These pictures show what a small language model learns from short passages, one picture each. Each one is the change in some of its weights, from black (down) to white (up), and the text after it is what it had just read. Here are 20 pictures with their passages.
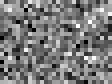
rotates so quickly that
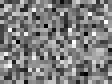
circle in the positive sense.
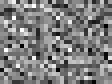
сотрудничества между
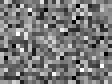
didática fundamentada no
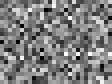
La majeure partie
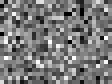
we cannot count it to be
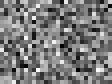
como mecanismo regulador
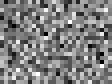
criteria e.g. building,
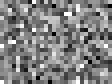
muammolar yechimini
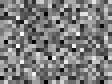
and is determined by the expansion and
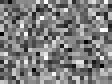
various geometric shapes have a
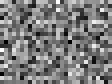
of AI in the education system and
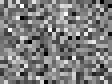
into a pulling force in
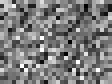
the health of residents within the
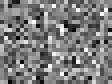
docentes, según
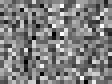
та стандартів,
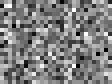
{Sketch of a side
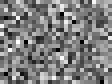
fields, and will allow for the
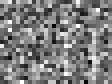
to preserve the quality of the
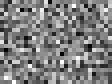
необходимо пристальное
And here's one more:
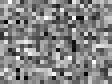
since the cofficients become infinite
